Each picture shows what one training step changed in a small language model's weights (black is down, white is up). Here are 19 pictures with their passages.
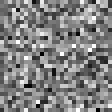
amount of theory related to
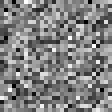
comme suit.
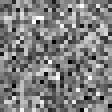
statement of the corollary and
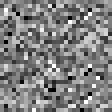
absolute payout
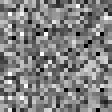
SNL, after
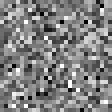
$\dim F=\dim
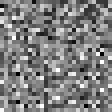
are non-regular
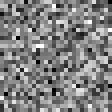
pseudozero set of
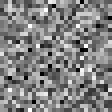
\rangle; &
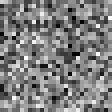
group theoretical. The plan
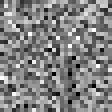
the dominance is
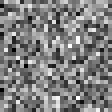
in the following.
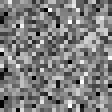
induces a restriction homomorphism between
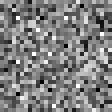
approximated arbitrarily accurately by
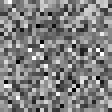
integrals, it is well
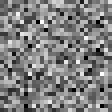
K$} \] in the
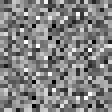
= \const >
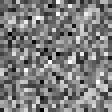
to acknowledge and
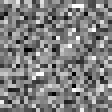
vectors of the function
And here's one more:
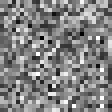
existence of steady flow for
